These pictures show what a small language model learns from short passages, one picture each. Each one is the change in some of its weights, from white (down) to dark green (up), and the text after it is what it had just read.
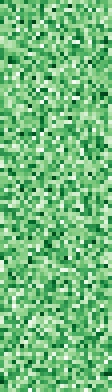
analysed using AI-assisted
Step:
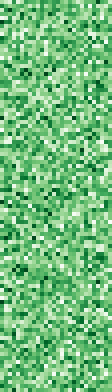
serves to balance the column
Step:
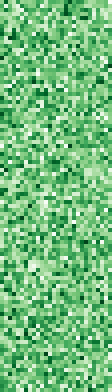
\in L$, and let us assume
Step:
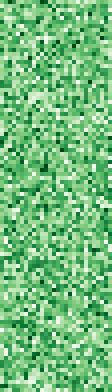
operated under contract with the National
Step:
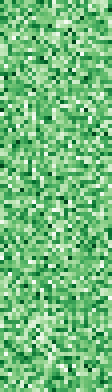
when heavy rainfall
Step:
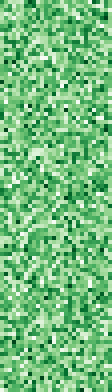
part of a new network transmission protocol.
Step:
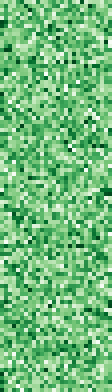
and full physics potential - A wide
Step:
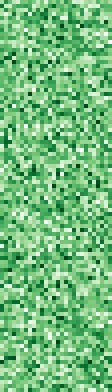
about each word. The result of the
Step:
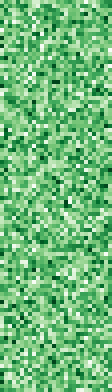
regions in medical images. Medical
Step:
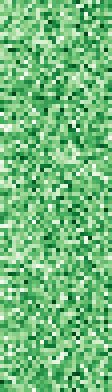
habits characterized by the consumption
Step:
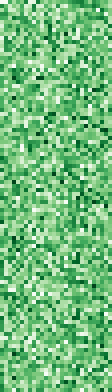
9 CONCLUSIONS
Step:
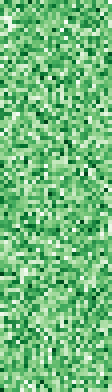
resistance, while $V_p$ is
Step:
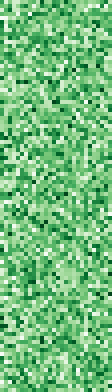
in Equation 1 measures the overall intensity
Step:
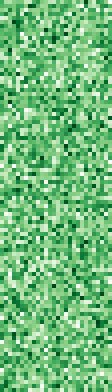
\left( {{\textstyle{1
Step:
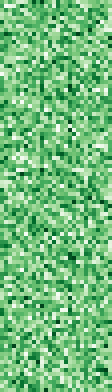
the the derivative with respect to the source
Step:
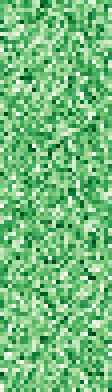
indicated earlier, data served
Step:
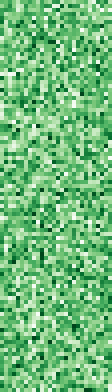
RIS is placed on the
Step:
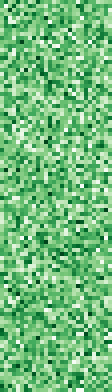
applications to baryon chiral perturbation
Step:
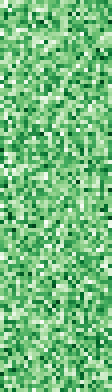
% Authors in alphabetical
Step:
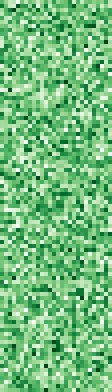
to gain commitment to their vision
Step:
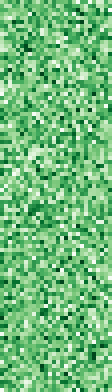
reported $15,7$ and
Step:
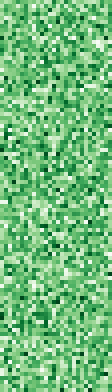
School of Physical Sciences, The
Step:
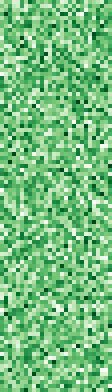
the goal, we propose a
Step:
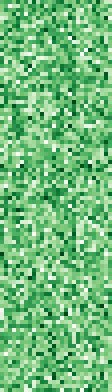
as a control (Figure 7a). As
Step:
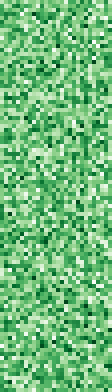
of chainsaw maintenance (H
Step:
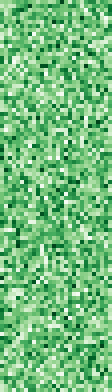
interval $[a,b]$.
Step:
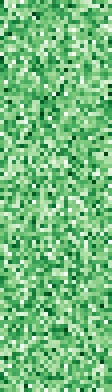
in the layout), but a new
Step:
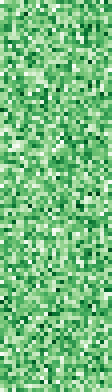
Players need to move the
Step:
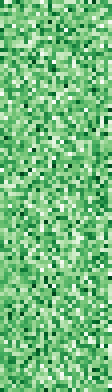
is shown to be of that integrity
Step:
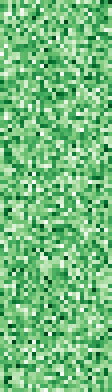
at which the fundamental forces –
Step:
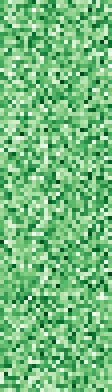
**X**, even though they are still
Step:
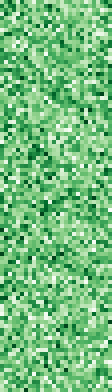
relevance. In addition to the partial
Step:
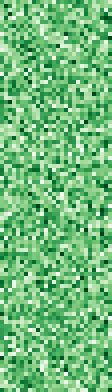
vector mesons in the $B$ rest
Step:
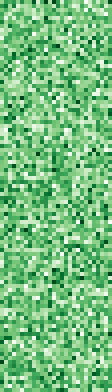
system limit ($C(N)/N
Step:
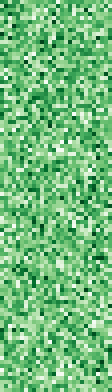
to the fibre surface, showed a
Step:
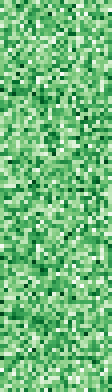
and habitat diversity in a
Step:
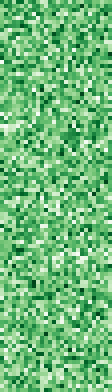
by the granulation of disperse
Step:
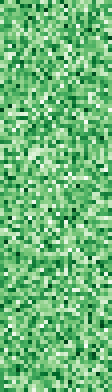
a low-dimensional plasticity space,
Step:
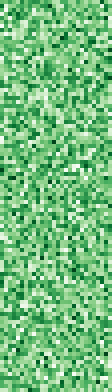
screening gives rise to a
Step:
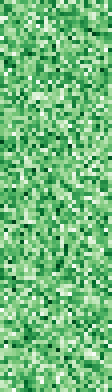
5 14 8 Method of Data Analysis
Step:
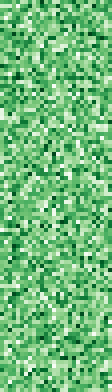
and Kozlov⁵
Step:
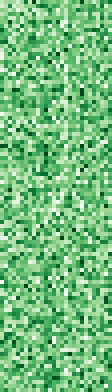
cognitive sciences.
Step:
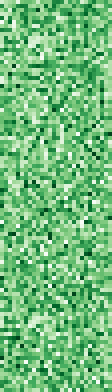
been evolved to an efficient
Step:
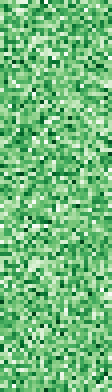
new national armed force that is
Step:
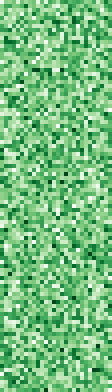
study intervention had no effect on the probability
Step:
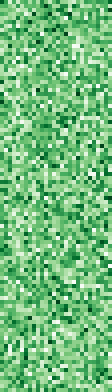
to undertake all practical steps towards
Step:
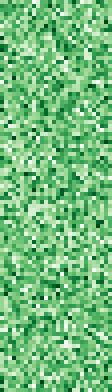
deliverable 5.1.
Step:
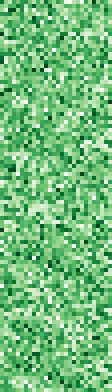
equivalent to the proportionality of the
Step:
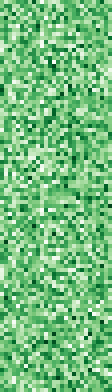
two derivative-terms as shown
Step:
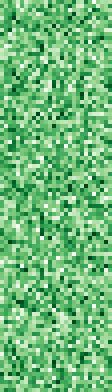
Kernel} \end{tabular}}
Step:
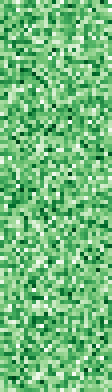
purple grains, contained
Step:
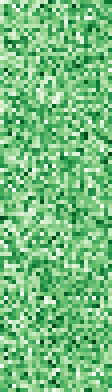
development paths vary significantly between businesses and
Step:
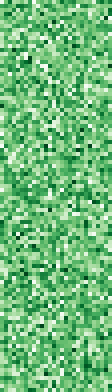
Industry 4.0 digital twin
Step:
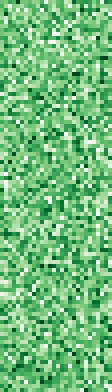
by the Chinese Academy
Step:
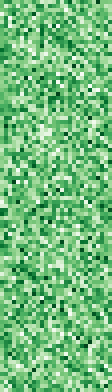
The average number of specular points per unit
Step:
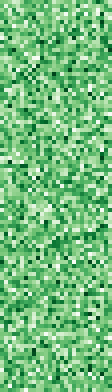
significant reduction in appeals against
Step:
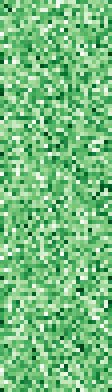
defined as $k_B T\gg
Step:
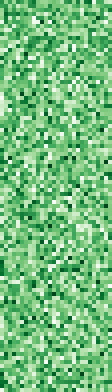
upper left panel of Fig.~2 of][
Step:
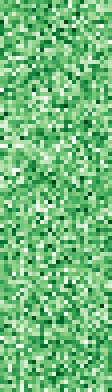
of the tree. At a branching
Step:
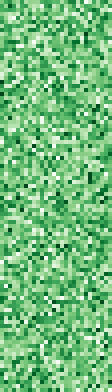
Sciences. In: *Education
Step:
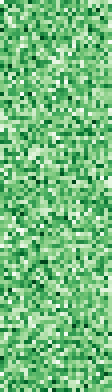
we will point out that this claim is
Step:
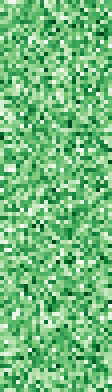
and the water ice depletion play
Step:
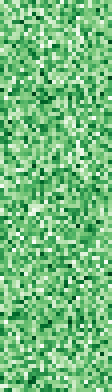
the weight of catalyst was increased
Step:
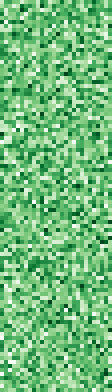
coordinates the membrane is described by
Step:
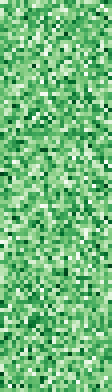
client devices. With the potential
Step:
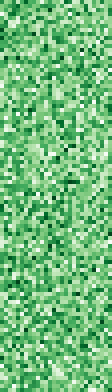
(Wiley, New York,
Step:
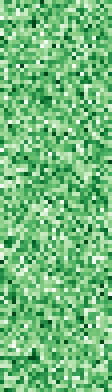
the students' inadequate
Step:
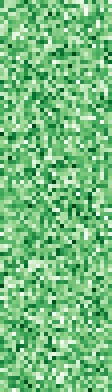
rate of profit in relation to the
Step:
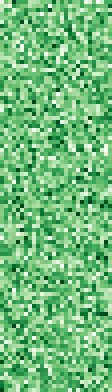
without whose support and encouragement I
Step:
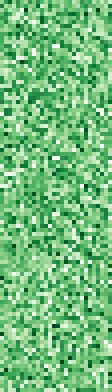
with the number density of the respective
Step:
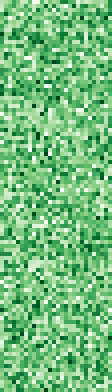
prompt service where customers will not have
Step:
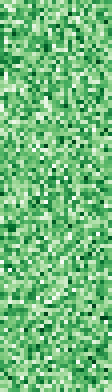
projects, Open Fiscal
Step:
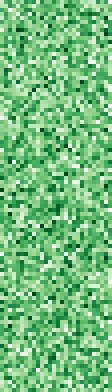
carried out in two main steps. In
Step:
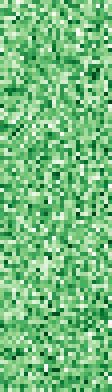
In DS3, the benchmark
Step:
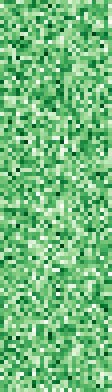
will increase with the increase of detection stop
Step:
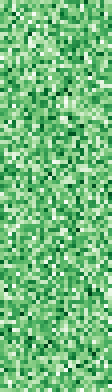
LS detector. Note that, for
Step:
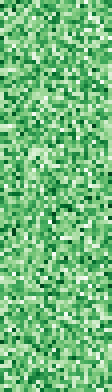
reported in this paper. Data availability Data
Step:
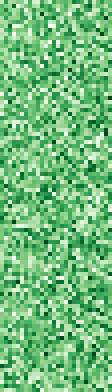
their Sybase type, instead of
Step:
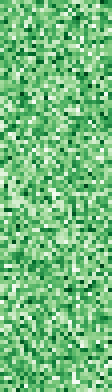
iron meteoroids we do
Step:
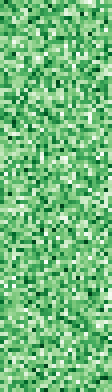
than that of the SMC. Our numbers
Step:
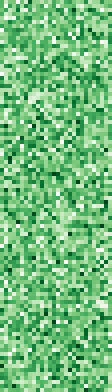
the sampling grid (number and
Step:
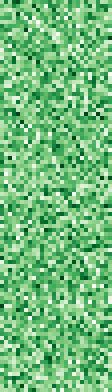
computing-geometric series is defined
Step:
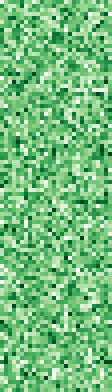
- ,every node/.style =
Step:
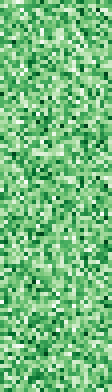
track of this change. The purpose
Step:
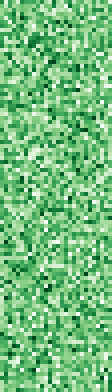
These two terms are obtained from the Hamiltonian
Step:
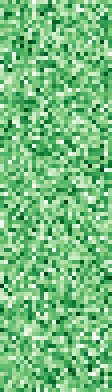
approximation interpretation for EM algorithm. This
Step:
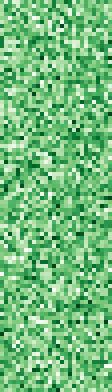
Vs Poverty Eradication Figure
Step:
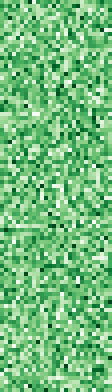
are involved in a multitude
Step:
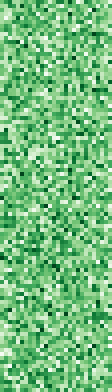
we have \begin{align}
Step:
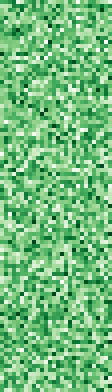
low-frequency emission with a very
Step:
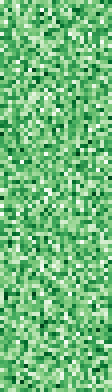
observations in zs band from 2021,
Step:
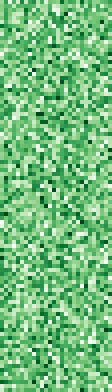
wave from the negative $x$ direction shall
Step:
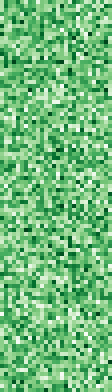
extract which showed gastric
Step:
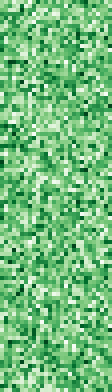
emergence of FSOTI
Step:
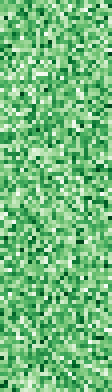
of the 54th Annual
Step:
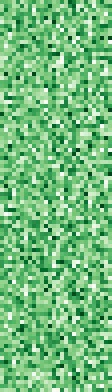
{\partial u} {\partial x}\frac
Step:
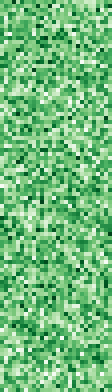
the speed of balanced rotor on
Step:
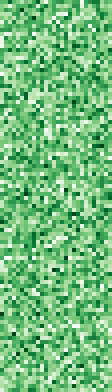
the ‘calculator for
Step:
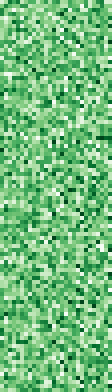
Q, SF and SN is similar
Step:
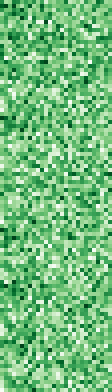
lowest mean arterial pressures
